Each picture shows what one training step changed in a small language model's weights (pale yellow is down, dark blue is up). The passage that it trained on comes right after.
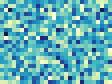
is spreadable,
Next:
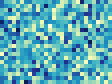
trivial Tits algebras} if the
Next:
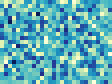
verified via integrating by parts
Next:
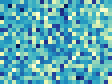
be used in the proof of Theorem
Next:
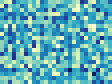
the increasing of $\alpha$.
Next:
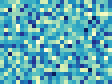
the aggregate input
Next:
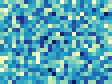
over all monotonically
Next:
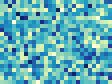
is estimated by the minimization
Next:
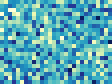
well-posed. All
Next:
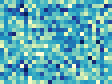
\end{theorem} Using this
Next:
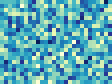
<\infty$ and suppose that
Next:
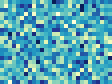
can also prove well--known
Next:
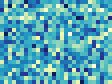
nonparametric estimators of
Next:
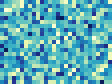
Ramsey and von
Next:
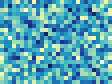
variable $C$ as discussed
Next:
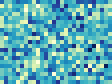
suffices to prove the case $n
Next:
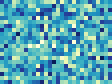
$ \widehat f(k,
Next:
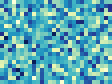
where we understand that the
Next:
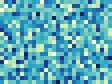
is formulated with respect to what
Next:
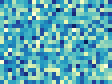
of it summarized in
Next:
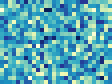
integers $d \geq 2$
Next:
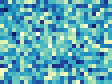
2) The canonial map
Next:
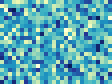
route uses a finite
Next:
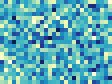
purement complexe.
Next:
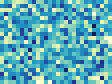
obtain (based on a basic
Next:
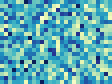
$\delta > 0$, we consider
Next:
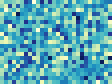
is performed using a standard second
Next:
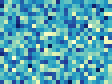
imply that the transverse
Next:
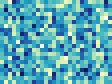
Further, if one of the
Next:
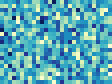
$X$, is it possible to
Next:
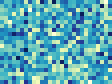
M.~Basterra and
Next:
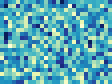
the Chinese Remainder
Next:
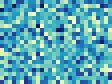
using pencils of
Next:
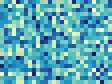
\emph{peg permutation
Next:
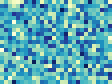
properties of compressions for the
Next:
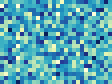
drawn from $\Pi$).
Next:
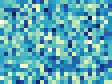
\roster \item
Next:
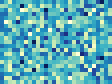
in a complex conic neighborhood of
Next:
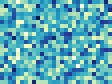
Section \ref{sec2}
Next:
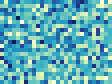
is $1$; this is the
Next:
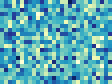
Since $v_1$ and
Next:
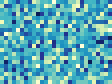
< \infty.$$ *Then for
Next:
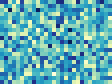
$y$ is $\lambda$
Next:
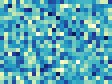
\newblock {\em Mat.
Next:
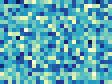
the Centre Henri
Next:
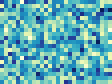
& \cdot & \cdot &
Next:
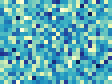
the solution $(\psi, v)$
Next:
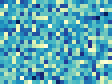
the transportation inequality or
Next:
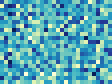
on $Y$. We consider
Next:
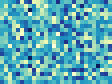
of cohomogeneity one, the
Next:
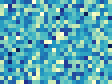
in the formula given in lemma
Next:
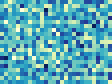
of the picture is
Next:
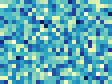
the SPOD one,
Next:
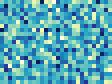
l < k'$. We see in
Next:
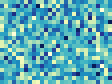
the continuation. It is
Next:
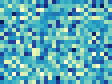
its restriction to networks with zero
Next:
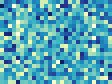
bijection from the collection of
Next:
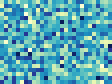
negative numbers of days
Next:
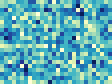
\end{equation} He
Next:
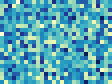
of this result related to the
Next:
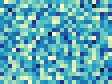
normal distribution which is not uniquely
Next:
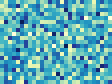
$A,$ not included into
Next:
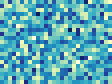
a corollary to the previous theorem
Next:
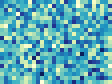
operations $\wedge$ and
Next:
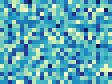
shows the details of the change in
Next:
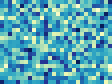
algebras and discuss some applications to
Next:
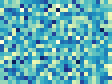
let $\epsilon$ tend to
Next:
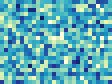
make the models meaningful,
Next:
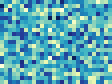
M. E. Hoffman
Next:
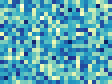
a uniform Cartesian grid with
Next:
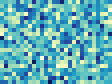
for each seed $\mathcal
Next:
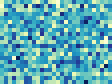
Type I error of the
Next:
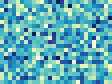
have no intuition for
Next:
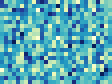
$z>0$. But both
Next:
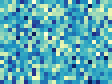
the weak-strong uniqueness
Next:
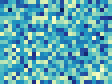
consequence of Green's
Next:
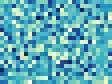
is a finite group acting on
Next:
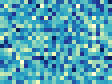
this sequence. {\it On
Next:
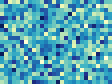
working with. Many
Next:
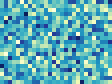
$\zerp$ and
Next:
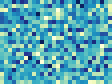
consider pathwise analysis. \noindent
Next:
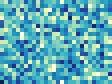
can not be optimized as it
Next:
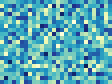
estimated from the data and the
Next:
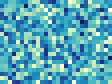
only first-order information is
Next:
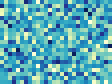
that contains every even integer in the
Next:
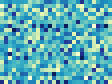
with another decrease of $
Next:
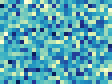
solutions of the modified NS
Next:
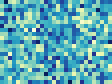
limit theorem to the Airy
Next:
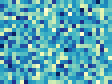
concentrating on this
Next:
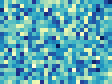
2d\varphi g(\nabla
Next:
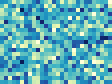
0, \end{equation*}
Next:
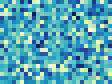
prove {\em a new a
